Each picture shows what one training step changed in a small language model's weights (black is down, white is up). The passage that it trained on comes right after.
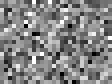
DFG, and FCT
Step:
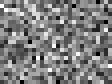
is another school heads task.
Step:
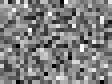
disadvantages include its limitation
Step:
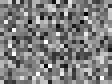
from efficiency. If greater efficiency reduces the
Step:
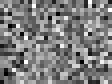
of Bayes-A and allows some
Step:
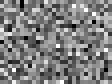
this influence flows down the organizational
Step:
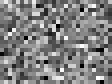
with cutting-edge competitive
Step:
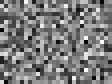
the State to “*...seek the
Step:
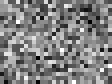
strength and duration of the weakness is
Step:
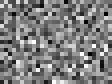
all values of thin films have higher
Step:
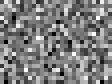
them...Perhaps it further
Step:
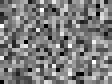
rice productivity. Cultivating
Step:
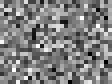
(both singleton and twin
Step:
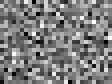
the VI time series data extraction.
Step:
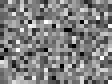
The first widely used classification categorized
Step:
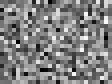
Bers 2021) Learning to code and
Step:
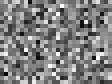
related to the allocation of resources,
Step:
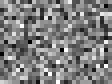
descriptions of articles. Any
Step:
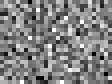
argued in favour of contextualising
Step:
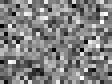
256 bits. The approach is
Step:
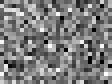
is environment friendly and to eliminate
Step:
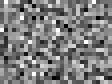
utilization of those resources enables firms to better
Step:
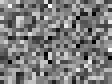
live with either parent they live with the
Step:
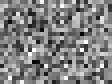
integer, by expressing the error between
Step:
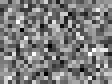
chemical substances to produce physiological action
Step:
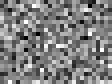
facilitate the implementation of the quality management system
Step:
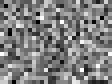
Anuk D, Akgun
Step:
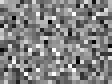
states. In simpler Markov
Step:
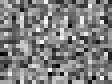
input based on MLP, we
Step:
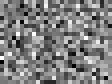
the required design analysis must include voltage drop
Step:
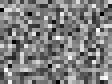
Rees, Emma Soane and
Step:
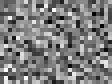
and unpredictable nature of
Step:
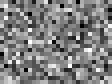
Challenger's seventh
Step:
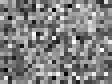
and Methods: This is a
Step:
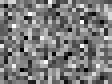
Literacy Charter”, the
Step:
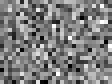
attract cations like iron filings
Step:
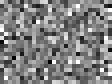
neural discharge.[3]
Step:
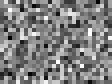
teaching across the arts and
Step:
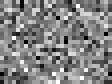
this group of ideas. Table 7.
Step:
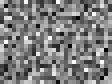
in the treated sample [29]. It
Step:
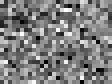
it. These instructions will be transferred
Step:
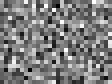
and nonlinear optics. However,
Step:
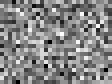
which is the distance between cities i
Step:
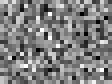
been invented to facilitate their exact
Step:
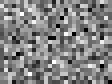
is preferable since LES attempts
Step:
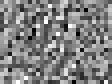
advantage. In addition, knowledge sharing and
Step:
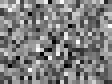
Interface Devices)
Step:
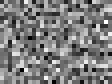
the test cases and further compare the results
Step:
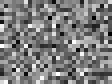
for software engineering - software life cycle processes
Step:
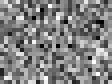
mortality seen in the population studied.
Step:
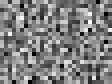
fracture properties for the matrix, the fiber
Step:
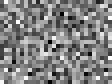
applications on the network. Moreover, the
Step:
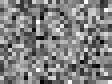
DNA and modify chromatin state
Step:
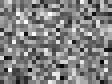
the factor influencing the GB price.
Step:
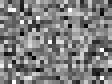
This paper describes a procedure for the identification
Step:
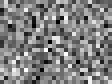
Platform for Missing
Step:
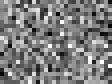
structures in forming vocabulary and
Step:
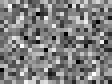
acceptable to eat. Inle
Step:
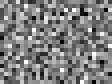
origin [26]. In Italy a
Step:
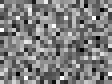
have been obtained. One example illustrates
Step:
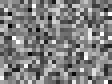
of urban public transport and decreasing total
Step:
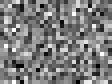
no significant polymer accumulated in the
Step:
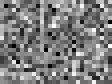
subcritical saturation of the
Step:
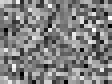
was one of the first organizations explicitly designed
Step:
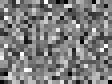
chili plants was observed in plants
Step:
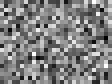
(Baraka, cited in
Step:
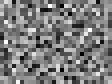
groups differ significantly (CR =
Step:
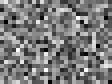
Engineering of Composite Materials*,
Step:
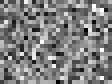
the highest good”, which, in
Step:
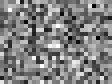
attracting the first audience and,
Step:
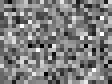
food industry workers were undergone
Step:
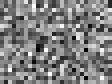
and of profound disconnection from
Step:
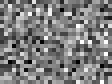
though we are aware of several publications whose
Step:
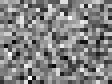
thereby reducing the overall construction cost.
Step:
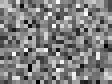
next world to better serve him through powerful
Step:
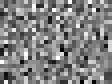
and Wasit Provinces in
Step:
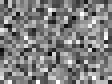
in willow-poplar forests
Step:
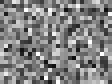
they are also essential in enhancing the quality
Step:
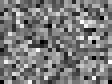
approach will allow large-scale calculations
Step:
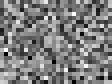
theoretical foundations of classical
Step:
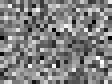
worldwide, many of which have long
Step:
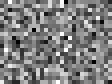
Dead Load - Supports
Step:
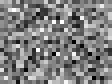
treatment (Radder et al.
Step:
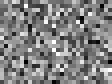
critical to advancing any country's economy
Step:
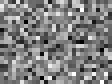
commentators have devoted a
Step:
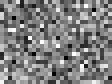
their experiences. Future studies could explore
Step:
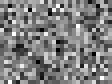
cuvette. The
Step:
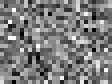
This design provides self-reported
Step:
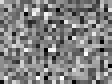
same sensitivity index values as without
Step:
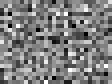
of dental diseases among workers of industrial enterprises
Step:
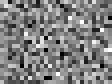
translation. The translator must identify such
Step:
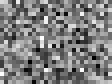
average of 2.79. Despite their
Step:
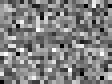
/ ARTÍCULOS
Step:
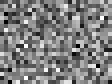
opening of the Illinois³
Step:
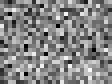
Normalized time is defined as
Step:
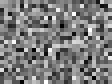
current accumulates along the
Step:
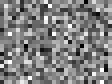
capital return in the region's industrial sector
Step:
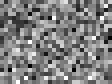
work performance of salespeople. In
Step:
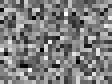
its improvement. In the descriptive literature
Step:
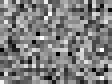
audio and video materials, stage
